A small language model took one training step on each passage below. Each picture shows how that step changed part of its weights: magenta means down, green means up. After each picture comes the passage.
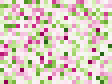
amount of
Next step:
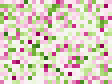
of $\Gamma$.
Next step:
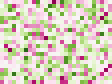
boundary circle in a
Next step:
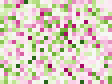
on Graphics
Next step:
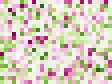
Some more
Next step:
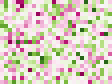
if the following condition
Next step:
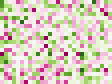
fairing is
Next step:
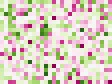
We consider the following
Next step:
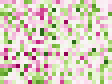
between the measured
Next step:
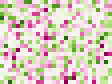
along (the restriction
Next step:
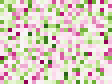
For example, consider
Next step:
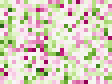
categories with
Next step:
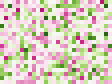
the SCFV
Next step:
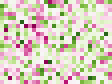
direction, the bounded
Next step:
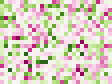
linear operator such that
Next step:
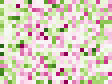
center of
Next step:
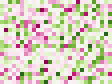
comparison, the
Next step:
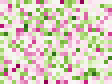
whether or not a
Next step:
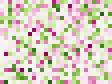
define three integers
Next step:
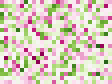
of the curvature,
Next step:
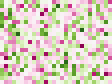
defined by the following
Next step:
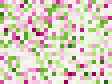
of the results.
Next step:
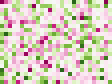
is completed,
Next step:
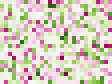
description of the
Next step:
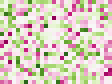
We are able
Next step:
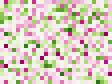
the cone of
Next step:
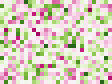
to the construction and
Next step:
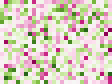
the family of polynomials
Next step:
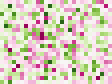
theorem in this
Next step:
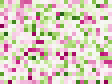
is declared
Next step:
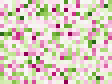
can assume that we
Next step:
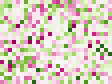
in ${\mathcal
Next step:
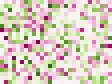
topology of its
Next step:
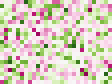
to the points
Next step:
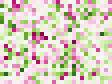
used in the
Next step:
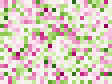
inserted into
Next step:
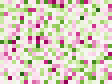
flow problem, where
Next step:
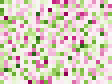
{\mathbb C}$
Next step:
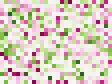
two edges throughout
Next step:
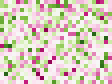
closed semiregular
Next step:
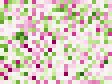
the dual operad
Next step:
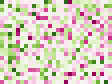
structure. In fact
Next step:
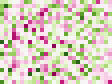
is given by
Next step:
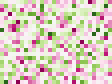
(also called
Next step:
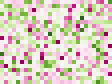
degree sequence of
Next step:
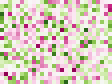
methods introduced in
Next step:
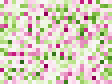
\Lambda$ an
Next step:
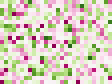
From the lemma we
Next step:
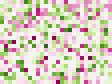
and we recall some
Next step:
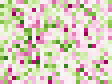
pages and has
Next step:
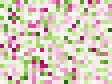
changes in
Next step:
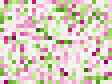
the sum of
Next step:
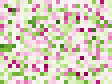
some small $\Delta
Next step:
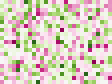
and the result follows
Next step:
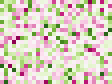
For the zeta
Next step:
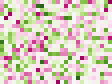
with its trial
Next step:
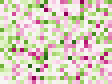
Bergman space
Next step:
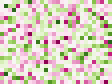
$\alpha \in
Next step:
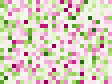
It still remains a
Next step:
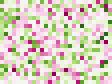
G)$ is an
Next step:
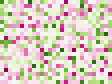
\medskip Now,
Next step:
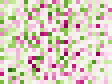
a square root in
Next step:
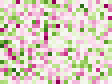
evolve along
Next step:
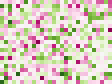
denote it as
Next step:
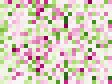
then they cannot be
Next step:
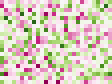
and also not all
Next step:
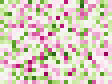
\cdot \nabla
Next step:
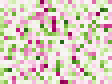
divisible by
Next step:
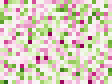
the following holds:
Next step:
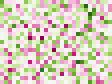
expected minimum
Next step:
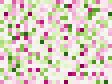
holds. Furthermore,
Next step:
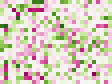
the order volume
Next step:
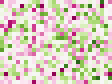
the unknown process
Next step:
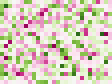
is the associated random
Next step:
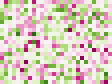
the fact that the
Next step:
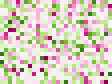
constante (ssi
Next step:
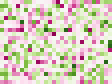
rewrite the
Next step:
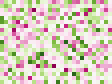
we used twice
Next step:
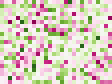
flow} in
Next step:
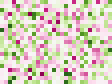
same identity holds for
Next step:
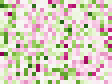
last two coordinates and
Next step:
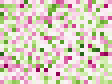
of toric
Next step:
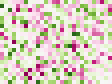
treatment for
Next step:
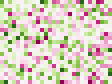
following values:
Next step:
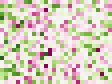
along $f$.
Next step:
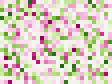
goes along the
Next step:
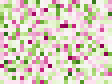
by $\ell
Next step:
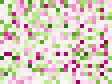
Let $b
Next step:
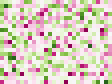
is cyclic.
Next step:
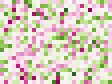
the key to
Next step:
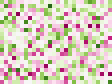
a derivation
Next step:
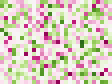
result is trivial,
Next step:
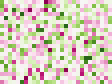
formulate an upper
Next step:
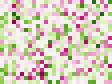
a contradiction with the
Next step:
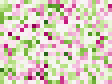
modes with
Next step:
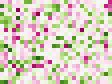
again used the volume
